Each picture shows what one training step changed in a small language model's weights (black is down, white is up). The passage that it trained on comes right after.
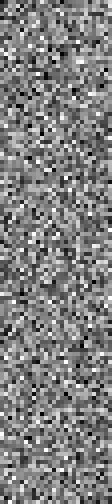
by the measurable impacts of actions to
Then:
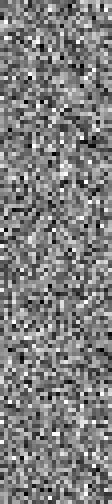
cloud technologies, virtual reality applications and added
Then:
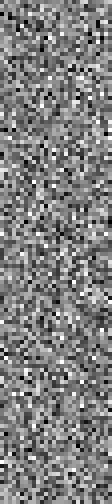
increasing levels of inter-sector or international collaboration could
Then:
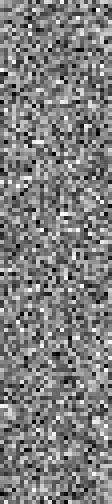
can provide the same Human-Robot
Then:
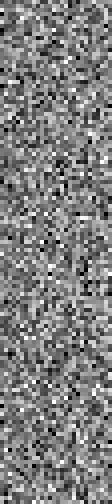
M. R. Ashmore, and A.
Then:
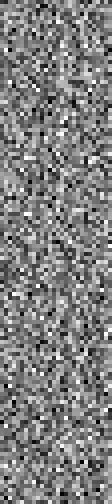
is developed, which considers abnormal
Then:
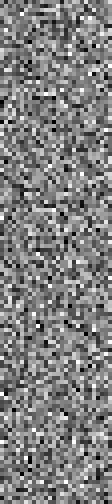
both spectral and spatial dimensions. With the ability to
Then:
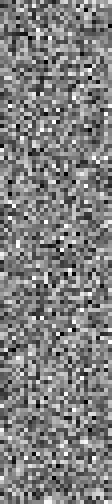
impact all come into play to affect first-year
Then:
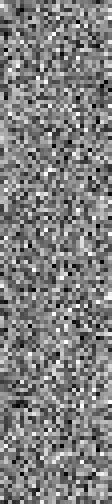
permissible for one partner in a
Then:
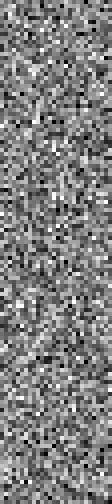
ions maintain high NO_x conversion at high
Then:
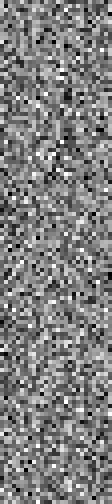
the participation by the international scientific community. The network of
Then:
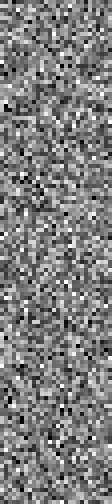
the first element in X from datasets in U , later
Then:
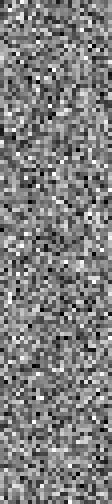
considered very challenging, the "Malfunctioning
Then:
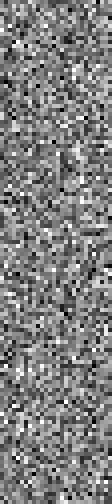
Research Methodology The study is exploratory in nature,
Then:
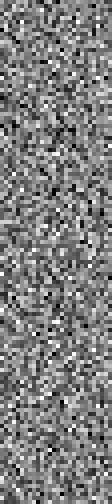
accuracy varying between the three of them with the number of
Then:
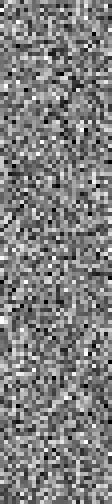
by Foam test (reported by
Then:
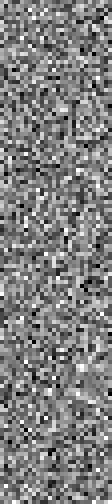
e'lon qildi. Mug'
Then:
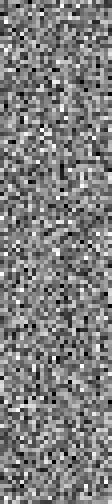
657 Proof. By coinduction,
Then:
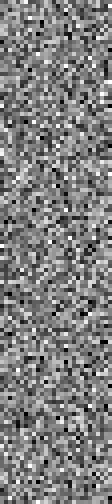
numerical results and analytical solutions: (a) time
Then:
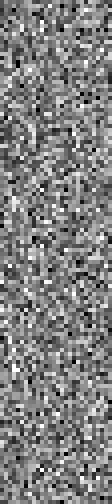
electromagnetic field on human physiology and
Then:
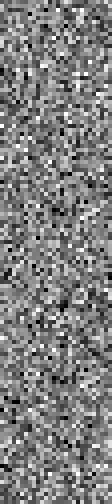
directors by the school administration, maybe because
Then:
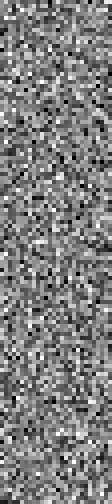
of the three leading American newspapers:
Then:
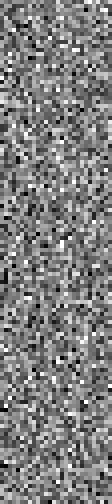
relationships between members of society and extend beyond
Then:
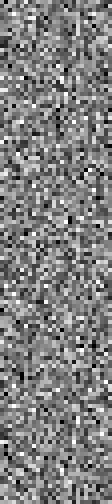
and n index of flow (Figure 2). The evolution of
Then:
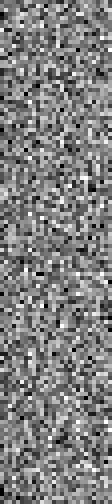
service delivery refers to the provisioning of
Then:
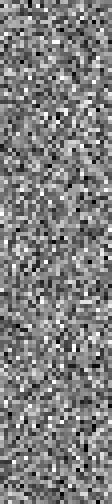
farmhouses in both countries with keeping pace
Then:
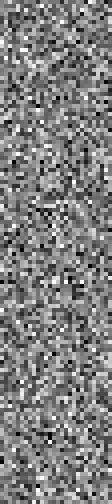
operation sequence, the materials utilization, worker
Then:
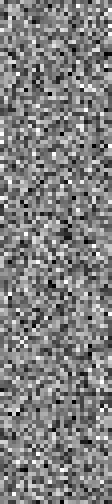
found that the effects of pumpkin seeds
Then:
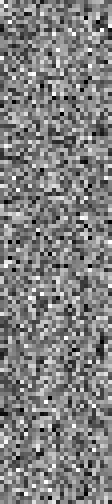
declining green spaces, impacting
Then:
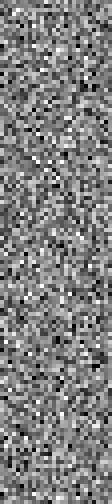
in Fig. (3). Keeping
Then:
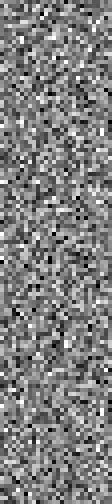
the fibrolytic digestion of the great
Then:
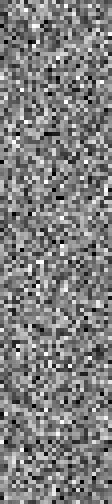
mononucleated myoblasts derived from
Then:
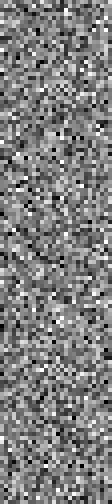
The $4ax^2$ terms do not
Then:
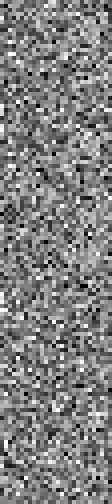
[22] Antar Shaddad H.
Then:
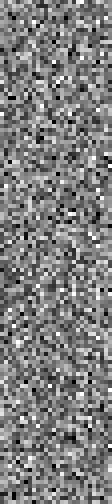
\mathcal{E} , which is edge
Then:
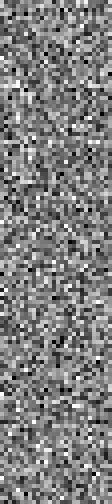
the chromatographic response over 45 the working range
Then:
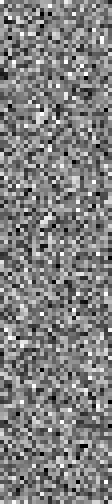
correspond to higher production of "Errors with
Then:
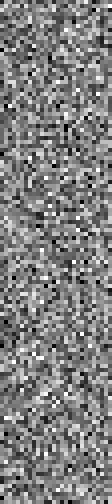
group with three abortions. [8] Among
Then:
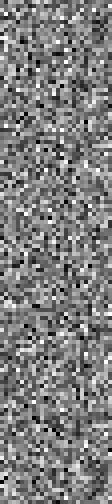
38 areas encompassing, in almost
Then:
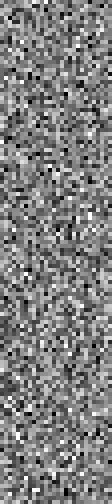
tools in the high-development companies has
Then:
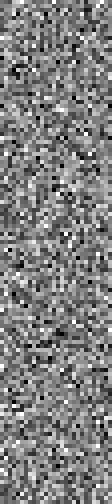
debate according to the nature of the assembly
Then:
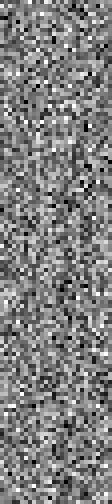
examination of the sperm samples, the
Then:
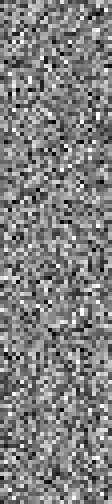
of advanced melanoma and determine the need
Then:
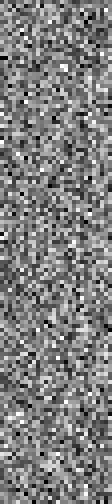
the influence of land use change, agricultural management,
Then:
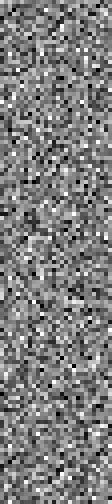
also produce less stable vacancy conformation,
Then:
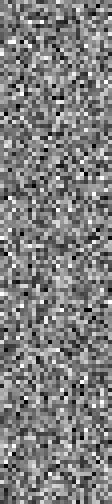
content and political material. Educational Organisations In the
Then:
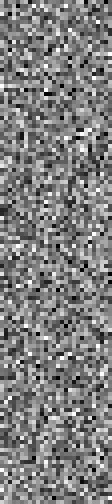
mechanical efficiency of diesel and B12 at full
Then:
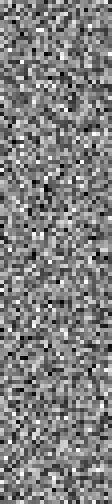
risultati più alti
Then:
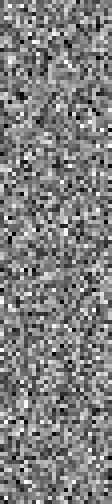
all formulations are summarized in Table 5.16
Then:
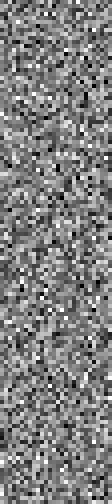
protein ingestion, water intake, rate of
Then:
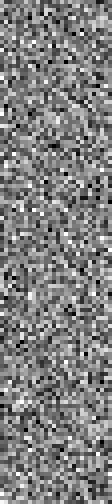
implementation of sustainable practices (Pereira;
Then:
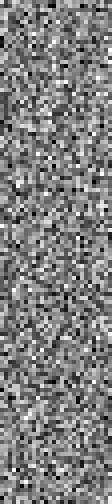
of 6 questions. Second part was about
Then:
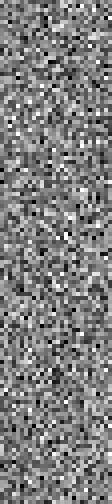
are available (e.g., computers without video
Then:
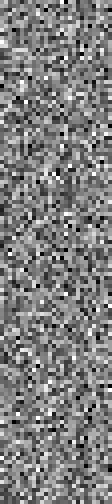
The methods in use are survey of secondary data, experience
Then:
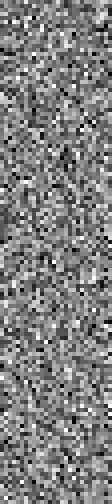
analysis is done to find out the suitability of the
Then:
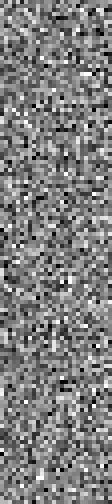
problematic Avayava Explanation
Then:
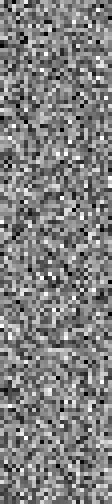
of braille symbols, each representing
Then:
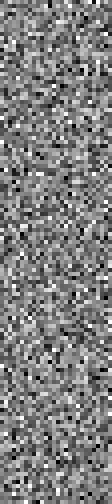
a significantly shorter hospital stays, and a
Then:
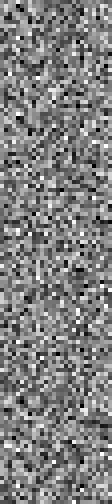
and ML_2X_2 types of complexes
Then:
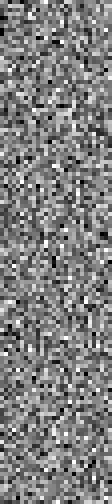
of the clusters; - As for other important parameters,
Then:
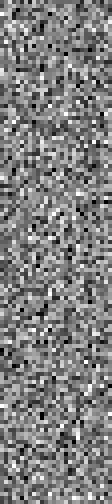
has been conducted to automatically annotate
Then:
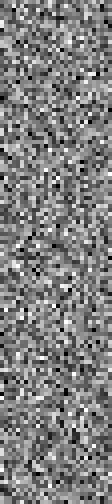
in the study area. The obtained results show that the
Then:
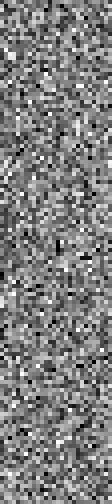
personal protective equipment reported by 70.1%
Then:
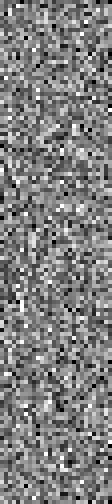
its two short and there was some noise in recording,
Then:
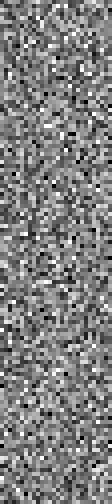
For the linear elastic calculation of a flush
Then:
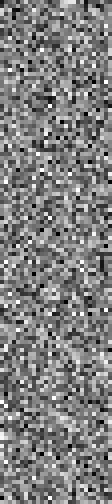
an external stimulus, such as light or heat,
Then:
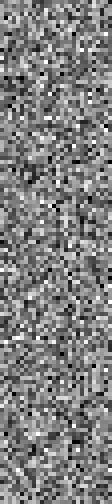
can be difficult to assess for the unintended consequences
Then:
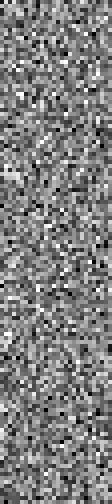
a rural setting: – Yes Are there
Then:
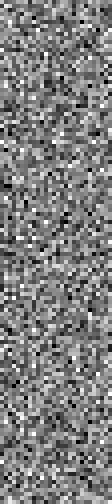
*J. Am. Ceram. Soc.*,
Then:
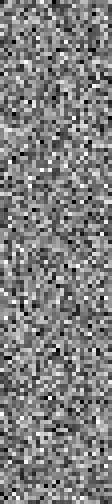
using Potentiodynamic polarization technique at
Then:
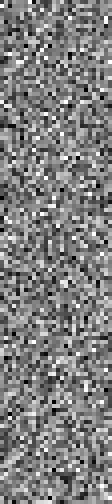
Qure.ai, which incorporates TB and
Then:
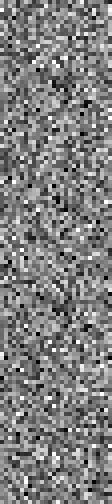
increase in energy values with increase in brown
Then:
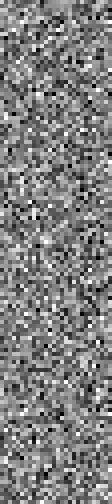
fibres, silanes are used. These form strong
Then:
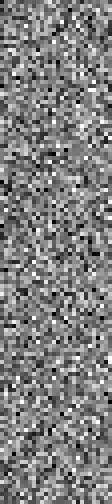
Republic of Nigeria (FGN, 2014)
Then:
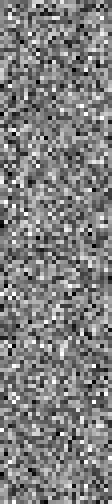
southern regions. These models have been formulated
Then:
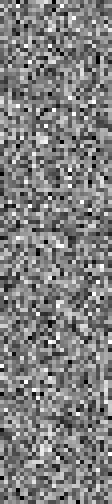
current study, which spans the from year 2021 to
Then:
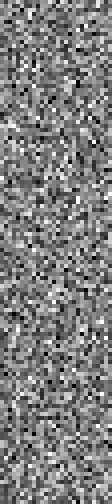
impulse responses. If we know a system's
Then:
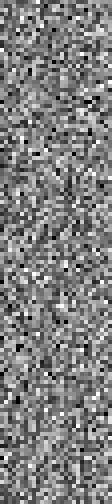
on microbial properties in rhizospheric
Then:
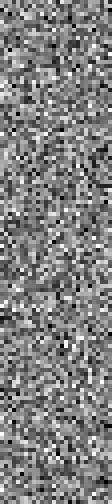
error in the data of the problem is at least
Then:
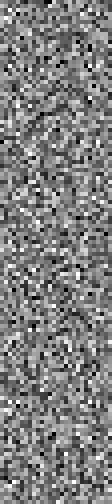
oxides - Bi_2O_3 ,
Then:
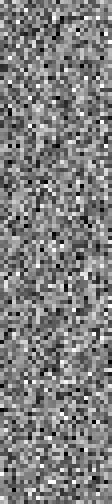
you do not collect gender-disaggregated
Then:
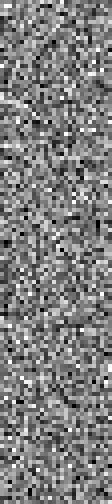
as a usability barrier and focuses on training activities
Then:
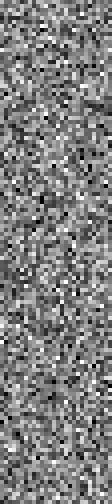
She is the source of love and understanding in the
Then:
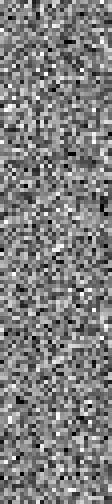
AN EXPONENTIAL
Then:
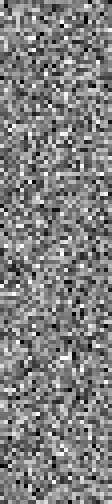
protocol is the famous one used for mono hop
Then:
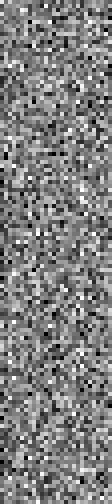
biotechnology (Sinkko et al.,
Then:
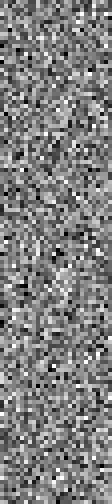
prediction after image enhancement Backbone mAP
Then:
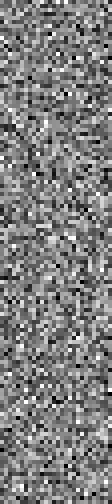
of a single critical threshold or tipping point. This
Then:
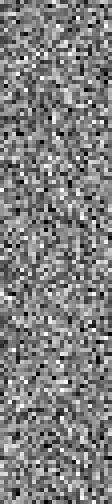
group of 51-60 years and >60 years
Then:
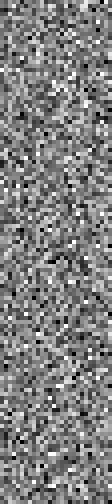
increase the absolute accuracy of drone lidar
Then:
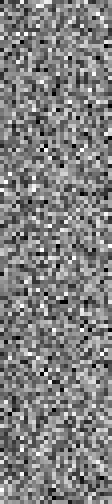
matrix polymer the mechanical properties are improved more already when
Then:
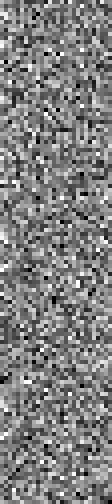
go killi me Wayo wayo
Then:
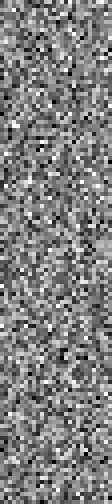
negative answers should be more balanced.
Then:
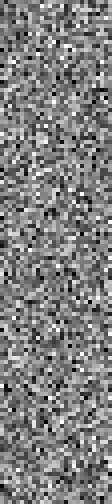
current study, Δp can be approximated as the
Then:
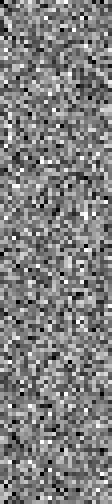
effectively carry out their tasks. The success of the
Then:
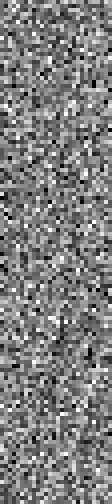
Few researches have been carried out on tar
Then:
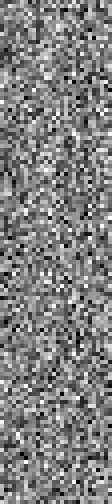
Nigeria, on the use and handling of experimental
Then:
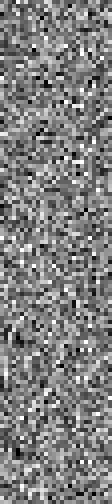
by a multilayer perceptron
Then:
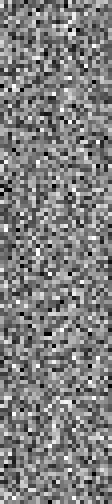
state equilibrium relationship between agricultural
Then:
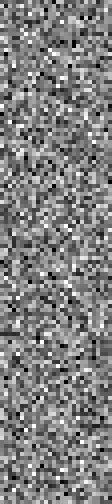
depth of 30 m, with the first 5 m
